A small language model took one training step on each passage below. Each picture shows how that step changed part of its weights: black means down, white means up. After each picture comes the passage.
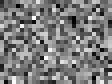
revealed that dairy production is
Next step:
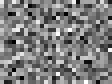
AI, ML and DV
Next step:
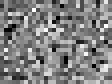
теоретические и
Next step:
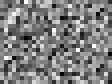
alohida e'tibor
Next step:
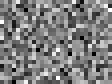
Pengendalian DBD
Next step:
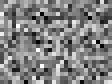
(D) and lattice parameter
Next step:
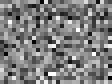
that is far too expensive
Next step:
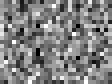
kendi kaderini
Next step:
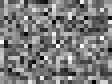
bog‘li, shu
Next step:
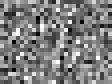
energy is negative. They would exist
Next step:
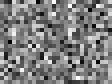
produtividade, a geração
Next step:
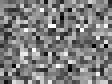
recommended to suit local wind
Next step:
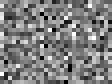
and presenting with diabetic
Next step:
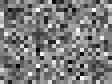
option if the reduction ratio is
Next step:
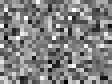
able to choose the model with
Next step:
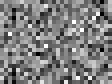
goes through for each decision they
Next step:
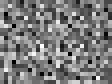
3. Anderson,
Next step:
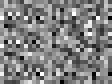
...E Qurbonoy
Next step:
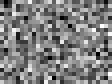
U shohning qotilini
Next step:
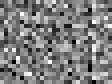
S2). Overall,
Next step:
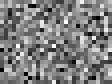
is actively involved in other types
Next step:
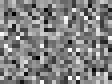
bone marrow cells enhanced
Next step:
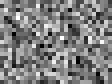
preferences. Users
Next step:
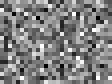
corresponds to an exciton density in
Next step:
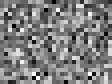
roughness on the overall load
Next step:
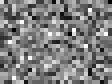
response, so that $A$
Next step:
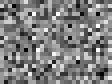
influence of dance classes, in
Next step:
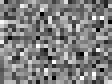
using the machine learning method –
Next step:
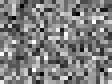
escolar. Essas
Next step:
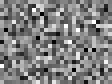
of fixed points. Starting
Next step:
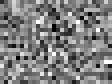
against an actual earthquake
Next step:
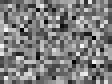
3 shows a fragment of
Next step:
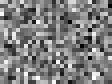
XX, estos estudios
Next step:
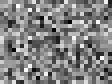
un caso, en el estado
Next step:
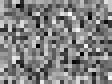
data (and what we expect
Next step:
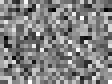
Road Design of Durham
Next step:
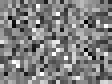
the fact of an administrative
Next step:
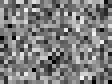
This effective theory turns out to
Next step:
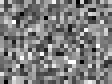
examples with larger deformations that
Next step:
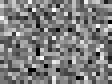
scalar field is massless, which
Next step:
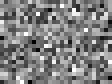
photometry from the MOST
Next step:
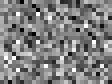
file. DAYS
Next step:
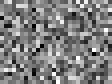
conduct experiments in which we
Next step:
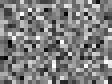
Aqui, a chamada
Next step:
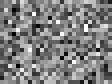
the incident particle enters,
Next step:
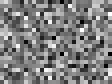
– Journal "Proceedings of
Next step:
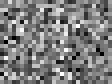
single fibers. Further studies
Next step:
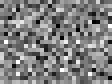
be reduced at low resolutions by
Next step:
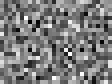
remove every star that does not
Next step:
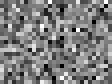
trilinear terms in the
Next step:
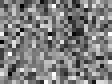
aniq belgilanishi
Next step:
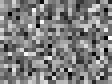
tongue, is not
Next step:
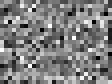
and various players perform differently
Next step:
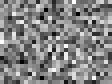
respecto al liderazgo
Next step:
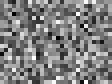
the parameters were set to an amplitude
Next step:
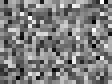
biases, it is generally observed
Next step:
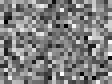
merely a classification problem of
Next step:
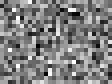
our figure is rotated by
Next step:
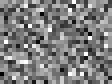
to experiments performed at the Berlin
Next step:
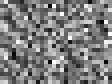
Bahrom", XVIII
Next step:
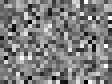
one can introduce a scalar $
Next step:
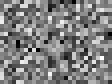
RBCs were calculated using the
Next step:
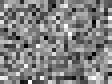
technique provides the messaging service
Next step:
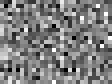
доктори (DSc),
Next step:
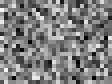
bacilli. Two
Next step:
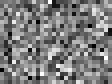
also solve other longstanding
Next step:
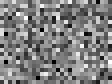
MAC from MARA and
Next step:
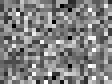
с определенной
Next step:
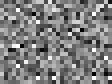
der gemittelten
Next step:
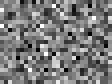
katta qismini
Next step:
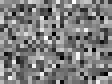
gCube software system follows
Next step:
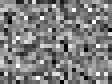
L'effetto del
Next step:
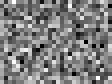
identifiable in rats
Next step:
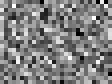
bera oladi, bu
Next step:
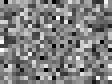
the confounding in its own
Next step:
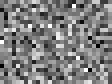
possible to analyze events and phenomena
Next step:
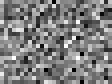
from one household to another
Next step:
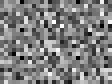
CONSUMERS** in
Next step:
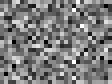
then transformed into contextual
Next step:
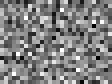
of the Schwarzschild
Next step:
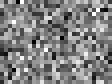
undissociated molecular ion is
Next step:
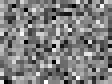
first and second dish in a
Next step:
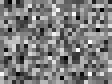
La hispanofobia
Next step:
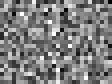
de l'intégration
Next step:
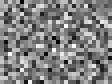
period All the year round
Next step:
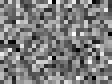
positie en het resultaat
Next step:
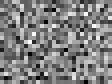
Liquid ammonia 4
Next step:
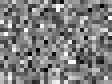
island across the junctions
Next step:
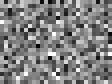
is the microscopic relaxation
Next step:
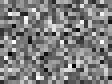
и предпосылки
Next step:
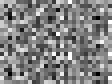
an der Universität Bern
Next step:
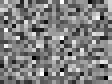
Percentage Male 33
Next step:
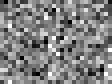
la utilización de densidades
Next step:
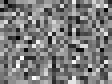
anomaly, following roughly
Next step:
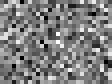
(HD) can be used
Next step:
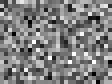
with seven types of noises
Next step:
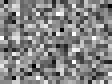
involucrados en relación
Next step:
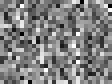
A \emph{maximal
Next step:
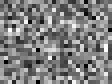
adequate representation of the wider
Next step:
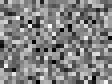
analysis highlights the vital role
